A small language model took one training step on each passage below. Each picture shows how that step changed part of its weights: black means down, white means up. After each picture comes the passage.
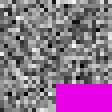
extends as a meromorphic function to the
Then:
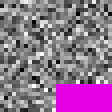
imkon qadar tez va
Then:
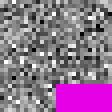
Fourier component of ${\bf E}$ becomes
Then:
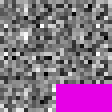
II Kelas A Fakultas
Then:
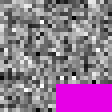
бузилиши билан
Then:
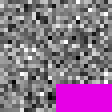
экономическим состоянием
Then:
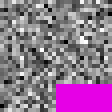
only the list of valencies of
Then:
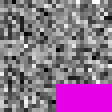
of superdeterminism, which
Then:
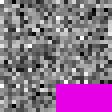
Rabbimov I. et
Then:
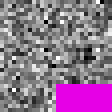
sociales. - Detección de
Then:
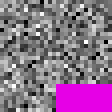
its reply for subsequent
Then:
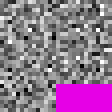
секретор босим
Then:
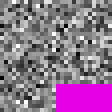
\underline{p}_b)$ via the
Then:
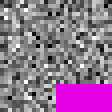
- Développer des valeurs
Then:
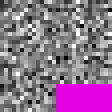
последовательность слов;
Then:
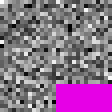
gezeigt werden wird.
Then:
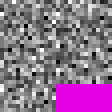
no sentido de que, além dos
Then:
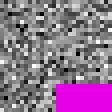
(а це школярі
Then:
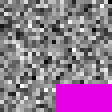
standard property: the space part of its four
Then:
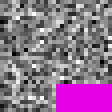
the incomplete elliptic integral of the first
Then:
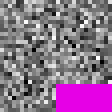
$C^1$-small. Then the
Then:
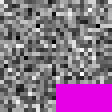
on the distance to the Galactic center
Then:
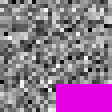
років, у групі Б
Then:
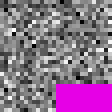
debido a la gran masa de
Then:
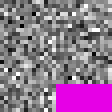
following condition: \begin{itemize}
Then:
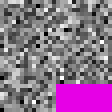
of a thousand. Another
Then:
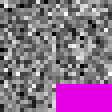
either~$yx$ is an edge
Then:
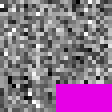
band we infer that as the value of the
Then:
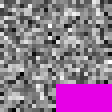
ivește un an mai
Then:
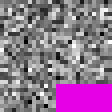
and despite being affected by
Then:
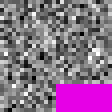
split is when there is no change in
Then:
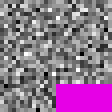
can create multiple protostars, often
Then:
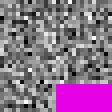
probability distributions allowed by QT for the
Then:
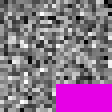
state (failure state)
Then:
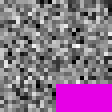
process. This contrasts with traditional statistical
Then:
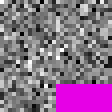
Saifnazarov I. –
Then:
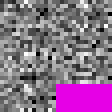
In this study, firstly, the
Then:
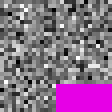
provides opportunities to strengthen the
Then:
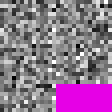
field. Keywords: ginger,
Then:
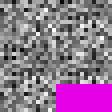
theory, groups, rings, modules,
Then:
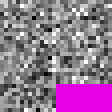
Salt Lake, Kolkata
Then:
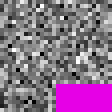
correction, Order 0 contaminants
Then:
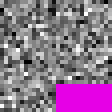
from which one gets the lower bounds on
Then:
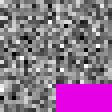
we call {\it topologically massive
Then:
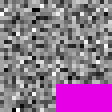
un verdadero "menú a
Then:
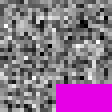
reflectivity, as well as
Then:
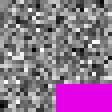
varying of index $\alpha \in
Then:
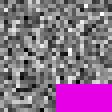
is analytically solved as (58),
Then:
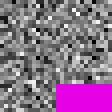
melhor roteiro adaptado,
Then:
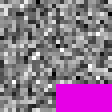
сила определяется как
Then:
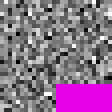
if and only if the ring $R$
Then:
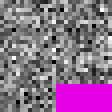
| Al(x)GaAs |
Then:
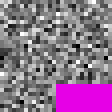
existence of mild solutions with no restriction on
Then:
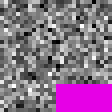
renaissance: Innovative,
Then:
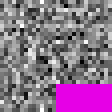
MP per eye. Figure 1 shows
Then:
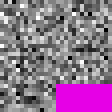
democratic resilience. In
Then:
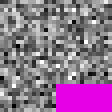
\eeq and gave the estimate $$
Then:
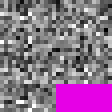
increments, starting from zero, and with
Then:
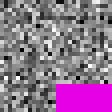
олиш, ҳар бир
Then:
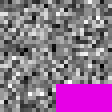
\noindent Notice that the algorithm initially
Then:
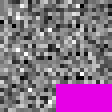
provide motion references to further modify the
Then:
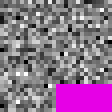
of galaxies in bins of stellar mass.
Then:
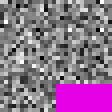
leaving the patient to room
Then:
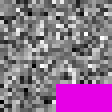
the sender and the receiver can
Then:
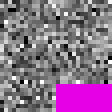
more refined way, by performing simulations
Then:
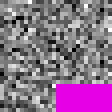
axinos are produced in the early
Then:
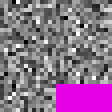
nominal $j_c$ value for
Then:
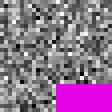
rare earth Ce addition on the
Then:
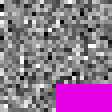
electromagnetic fields produced by the quantum sources
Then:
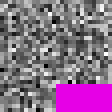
unda barcha zamon,
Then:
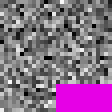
transmit a data packet to the
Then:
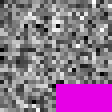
of Fermi type that minimize the
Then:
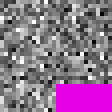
хулосасини ёзма
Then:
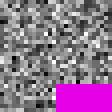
{\it Ann. of Math.}
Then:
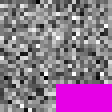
optimal with adjoint variables $z$,
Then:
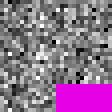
diferent effective temperature. The flux is
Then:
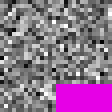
exponents could be positive definite, leading
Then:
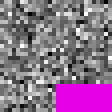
from those modeling the temperature distribution in the
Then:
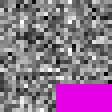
çeşitler üzerine
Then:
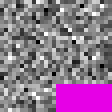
postagens no Instagram e
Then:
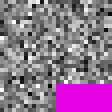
in the time domain translates to a
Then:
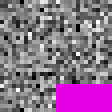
Entrevistas 2.3.
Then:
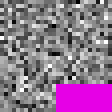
ja viestintäteknikka
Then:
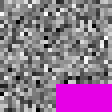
inicio, un objeto es una
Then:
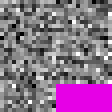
urban areas: Major factors
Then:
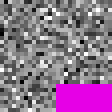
continente “atrasado,
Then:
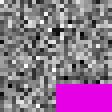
are penalized. Different algorithms
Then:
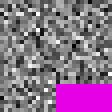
can be eliminated if the number
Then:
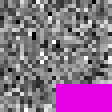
Texas, Austin,
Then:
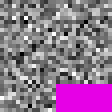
accessible to the public. What
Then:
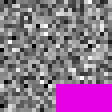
that, due to the high level of
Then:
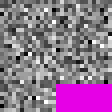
$v_{p(x)}$ corresponding to
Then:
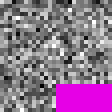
m_0 \leq n$, then there
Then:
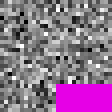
Red Giants Exploration with
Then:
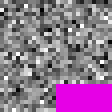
for quantum chemistry calculations based on
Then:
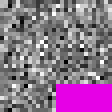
known to be non-trivial in degree
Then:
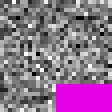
- Arthesa, Ade, dan
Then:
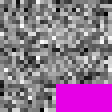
Diophantine) if for all
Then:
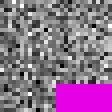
розумінням форми,
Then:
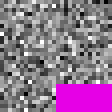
the $n^{th}$ latching map
